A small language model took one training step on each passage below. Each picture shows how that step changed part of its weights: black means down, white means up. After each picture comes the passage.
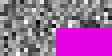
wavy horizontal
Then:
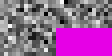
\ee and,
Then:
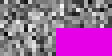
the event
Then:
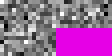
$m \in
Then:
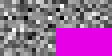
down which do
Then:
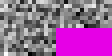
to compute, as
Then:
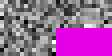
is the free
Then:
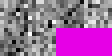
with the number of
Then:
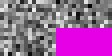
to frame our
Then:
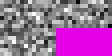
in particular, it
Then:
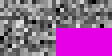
matrix functions $$
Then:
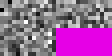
base case.
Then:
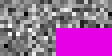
within the {\bf
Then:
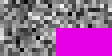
a cycle that
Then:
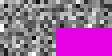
weights of $
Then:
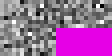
contravariant form
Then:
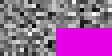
an immediate consequence of
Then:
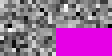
code precisely
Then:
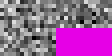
can solve that
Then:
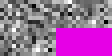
every maximal subgroup of
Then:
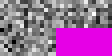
define the process
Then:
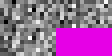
\longrightarrow & X
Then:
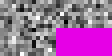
of the analytical
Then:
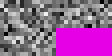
-\epsilon \leq
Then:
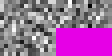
be extended into a
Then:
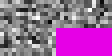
where $c$
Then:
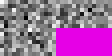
$H$ and
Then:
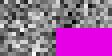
the number of
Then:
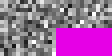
to $ X $
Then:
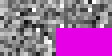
are found to be
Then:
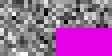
and Schur,
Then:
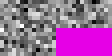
an initial position
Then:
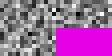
\\ We consider
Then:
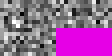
The algorithm can be
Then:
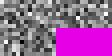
as well. The
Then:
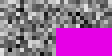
and permutations of
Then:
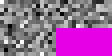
\endCD \]
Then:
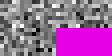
refined parts of
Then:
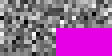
is evaluated
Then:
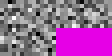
an invariant 2D
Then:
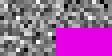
bit more),
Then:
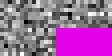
provide mathematically
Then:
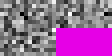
Theorem 1. For
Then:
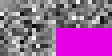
are no longer
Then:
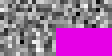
to be reduced in
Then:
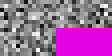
which, together with
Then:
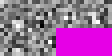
polynomials in the
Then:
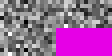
is defined as
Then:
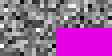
values $\gmin
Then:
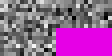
to a contradiction.
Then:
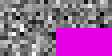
solutions of equation
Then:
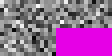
hypothesis, function
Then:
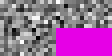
of $B$
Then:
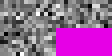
V \rangle.$
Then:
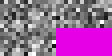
the assumptions of Lemma
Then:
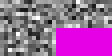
where $\kappa$
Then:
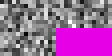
we let \[
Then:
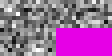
require that the measures
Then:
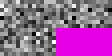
holds if and only
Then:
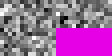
We also note the
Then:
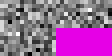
and relative affine
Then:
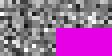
multiset of
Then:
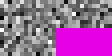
admitting a
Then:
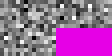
an expanding
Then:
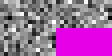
given by the lattice
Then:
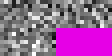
a diffeomorphism of
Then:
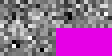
the solution.
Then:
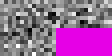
are a consequence of
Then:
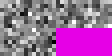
In the proof of
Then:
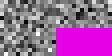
is shown that
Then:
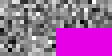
then the characterization
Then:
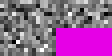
(Note that by
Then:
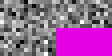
this section, together
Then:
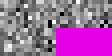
with a bijective
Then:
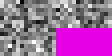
initial conditions in the
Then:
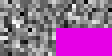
The first group
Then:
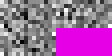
Table $3$
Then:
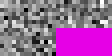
model, we
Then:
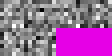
relatively compact subset
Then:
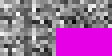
following theorem.
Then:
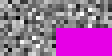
means of the
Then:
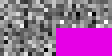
define a new coordinate
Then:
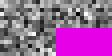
process $\left\{
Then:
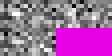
sometimes called the
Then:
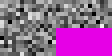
and suitable weak
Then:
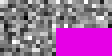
$X$; then
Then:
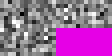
The inhomogeneous
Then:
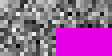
over all periodic
